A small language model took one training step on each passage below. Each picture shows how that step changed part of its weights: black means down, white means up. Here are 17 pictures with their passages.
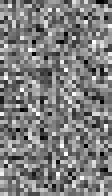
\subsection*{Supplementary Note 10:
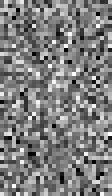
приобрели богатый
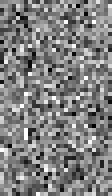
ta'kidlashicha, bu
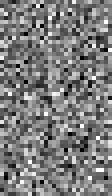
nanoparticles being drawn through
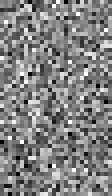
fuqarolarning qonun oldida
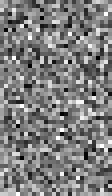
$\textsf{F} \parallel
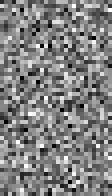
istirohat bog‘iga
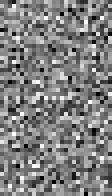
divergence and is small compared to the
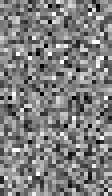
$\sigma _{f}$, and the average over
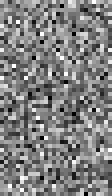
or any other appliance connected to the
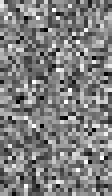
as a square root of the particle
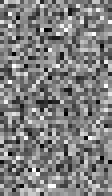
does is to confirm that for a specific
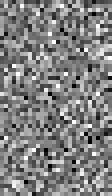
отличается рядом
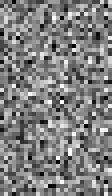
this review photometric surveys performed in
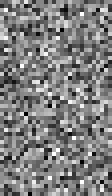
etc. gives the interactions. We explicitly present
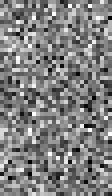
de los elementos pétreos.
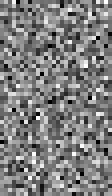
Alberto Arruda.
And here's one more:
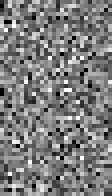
AI-powered systems.
